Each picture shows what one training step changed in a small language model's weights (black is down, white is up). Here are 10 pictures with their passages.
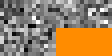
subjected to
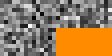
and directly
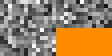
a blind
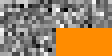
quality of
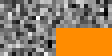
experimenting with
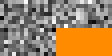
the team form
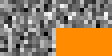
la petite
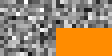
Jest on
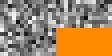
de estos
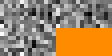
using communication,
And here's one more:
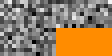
region has
